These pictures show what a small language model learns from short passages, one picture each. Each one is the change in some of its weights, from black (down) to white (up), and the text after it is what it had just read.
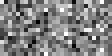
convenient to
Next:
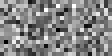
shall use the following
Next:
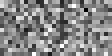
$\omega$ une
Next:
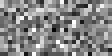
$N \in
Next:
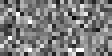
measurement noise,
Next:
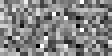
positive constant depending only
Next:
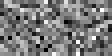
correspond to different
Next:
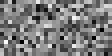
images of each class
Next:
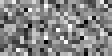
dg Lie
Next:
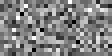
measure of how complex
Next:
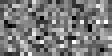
works there below
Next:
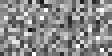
and let $Y$
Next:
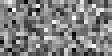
be exploited
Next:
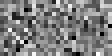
angular distribution from
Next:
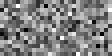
exact CE values in
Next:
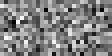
homology sphere.
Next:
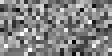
decay of the
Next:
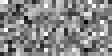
\quad i \in
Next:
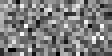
not satisfy this
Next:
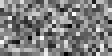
the figure indicates
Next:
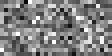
only weakly on
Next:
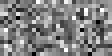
seek solutions of the
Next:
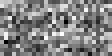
the following equivalent definition
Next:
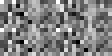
c c c c }
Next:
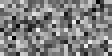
the medium
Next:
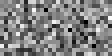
(measured in
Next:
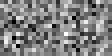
which will be used to
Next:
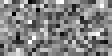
\ea holds
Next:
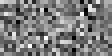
several of the
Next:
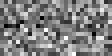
remarks are
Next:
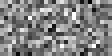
at the chain
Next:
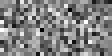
of a certain
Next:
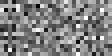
by partially
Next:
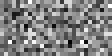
}line, line
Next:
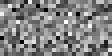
iteration of
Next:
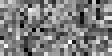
we now find the
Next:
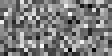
of all such terms to
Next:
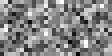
\le m -
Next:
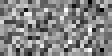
need the {\it
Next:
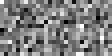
provided by von
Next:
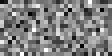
a quadratic
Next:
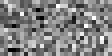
chosen such that
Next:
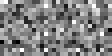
\partial w_1
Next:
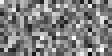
achieve this
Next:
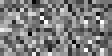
The mapping
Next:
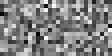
is also implicit in
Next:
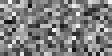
induces the most
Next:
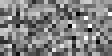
the differential heat
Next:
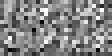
and we show that such
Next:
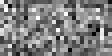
the slopes
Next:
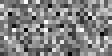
College of
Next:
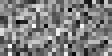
the lifetime
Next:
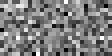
satisfy the following
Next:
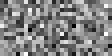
been made on the
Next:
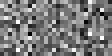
making segments
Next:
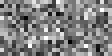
in a hot
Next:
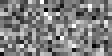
issue is not
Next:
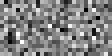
gravity (with
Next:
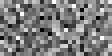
assigns the
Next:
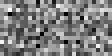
as constituting
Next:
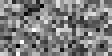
the credits
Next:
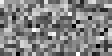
actions in two
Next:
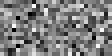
complexity, measured
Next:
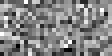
choose these such that
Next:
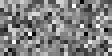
the relation between
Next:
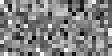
via squared
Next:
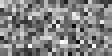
the image of
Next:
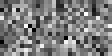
linear BIA
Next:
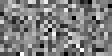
to experiments in the
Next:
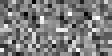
of chaotic
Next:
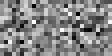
previous studies
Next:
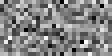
system described by an
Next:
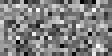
construction based on the
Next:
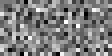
first (his
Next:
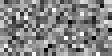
product. Hence if
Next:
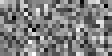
further. In
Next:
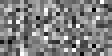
memory, as
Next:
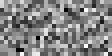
the diagonal,
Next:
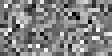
pruning rates
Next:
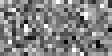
^{\prime \prime
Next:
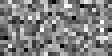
our attention to
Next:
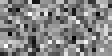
& \nodata
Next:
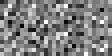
shows that the mean
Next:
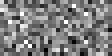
searches. This
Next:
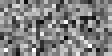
or HPD for
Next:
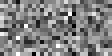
not zero therefore it
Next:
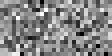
consider the exact sequence
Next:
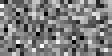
every doubled
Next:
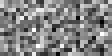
$X \in
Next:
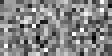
we have \[
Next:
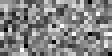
be considered as an
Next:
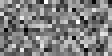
DM $\chi$
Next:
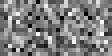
Bound State
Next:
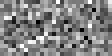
these $t$
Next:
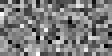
clusters are,
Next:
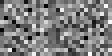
differential function and mean
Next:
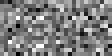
front\\ element
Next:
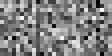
is a subgroup
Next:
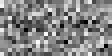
the case. One
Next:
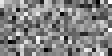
a value $\lambda$,
